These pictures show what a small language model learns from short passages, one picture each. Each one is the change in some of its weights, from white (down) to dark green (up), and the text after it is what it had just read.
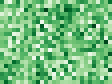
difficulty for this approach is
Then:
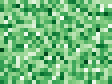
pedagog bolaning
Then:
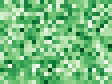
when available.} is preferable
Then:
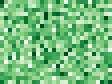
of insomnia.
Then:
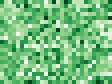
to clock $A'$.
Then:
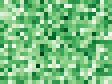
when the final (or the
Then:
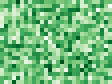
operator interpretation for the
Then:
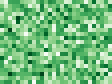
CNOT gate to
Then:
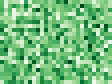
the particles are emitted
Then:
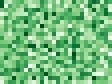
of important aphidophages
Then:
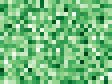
de programas suplementares de
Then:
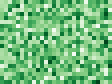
und Efeu ranken
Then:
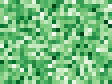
DMFT score were found
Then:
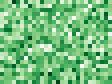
term can be overlooked
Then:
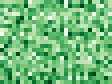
A more difficult extension
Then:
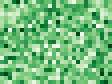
basis of which there is an
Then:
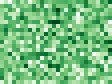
arrest and provide new
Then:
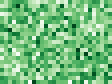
= \lfloor
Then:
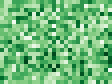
T., Haben,
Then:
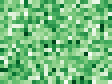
all equal to one. The
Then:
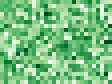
[7, 8]. The spectral
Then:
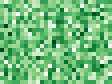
Figure 1). Seventy
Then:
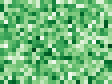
tilted accretion
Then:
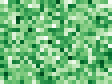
CONFLICT OF
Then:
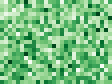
thus revealing that some
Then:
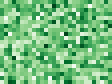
klar sein, dass ein
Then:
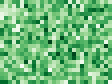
only for the unbounded
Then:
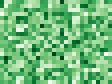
of Research Focus Group
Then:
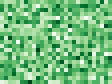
infrastructures in the field
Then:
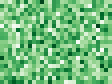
services depending of its specific
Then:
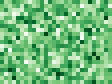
for evaluating the potential of
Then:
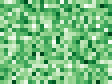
energetically closed
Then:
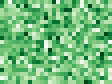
too high to overcome.
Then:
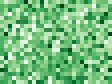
en modo urgente
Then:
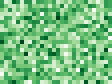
boundary check. This check
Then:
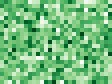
(Figure 7c), respectively.
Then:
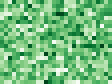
optimization. $$Z =
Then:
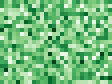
in different boxes.
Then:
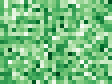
the line defect is only
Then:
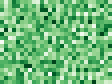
ring finger 1
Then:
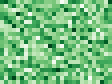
Problemi İnsan
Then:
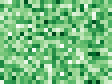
social anxiety disorder in
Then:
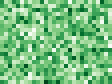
with questions on a much
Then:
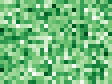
streams, flowing
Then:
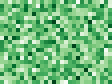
fastest variations detected
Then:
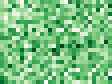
this call graph contains other
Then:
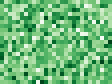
shows an AFM image of
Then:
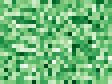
data. Statistical
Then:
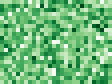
e peshkimit
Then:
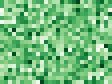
and everything that is –
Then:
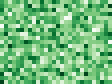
respective node. In the
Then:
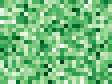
and education is one of them.
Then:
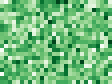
Genre im wahren
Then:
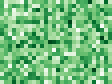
the idea of a specific
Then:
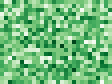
utilized a phonetic
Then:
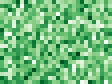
тем заметно,
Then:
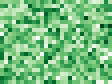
terms of computational resources.
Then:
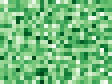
CBF or the CoMP
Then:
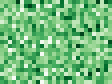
find the minimum of the function
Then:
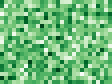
of Einstein modes and
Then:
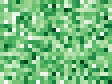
In inset from Figure 9 is
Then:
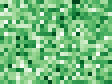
fields, including DH this model
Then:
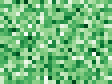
main difference in the training of
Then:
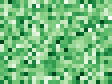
\approx368 \mu
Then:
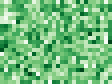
Fields et al., where
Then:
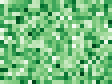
Palace Way,
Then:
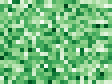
technique was more suitable
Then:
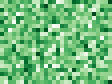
1$ are the electric field
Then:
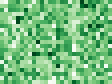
Cliff Road
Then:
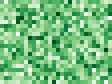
S_i of A_i
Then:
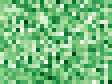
is the atomic unit cell
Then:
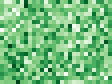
not rated the items
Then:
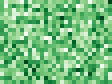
the maximum difference is now 15
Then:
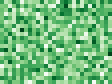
with"\\ \verb"
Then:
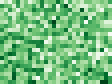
architecture which will
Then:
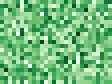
як синонім
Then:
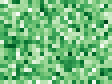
As the background velocity obeys
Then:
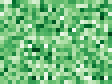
rich discussion between students about
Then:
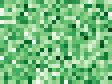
and green building],
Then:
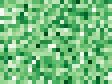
and these properties are highly
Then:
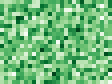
PNF interventions were
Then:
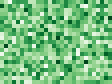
готовностью к
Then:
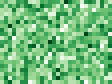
área de la
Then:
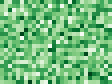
from the non-interacting
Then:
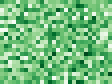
and 2 GPa. As
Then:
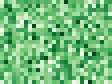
\colon \right),
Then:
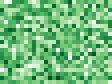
dalam hal objek
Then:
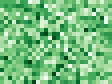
(see paper I) was
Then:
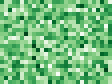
from a small-parts
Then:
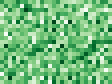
generation rate (minus
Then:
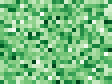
стаття була
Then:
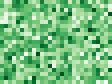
First, we will obtain the
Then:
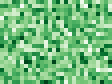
powerful tool for studying physical
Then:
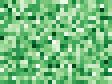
approximately straight, the
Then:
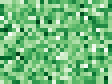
elas: Bebês
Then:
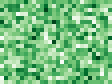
570 Suyundikova
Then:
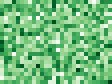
kuzatishda asosiy
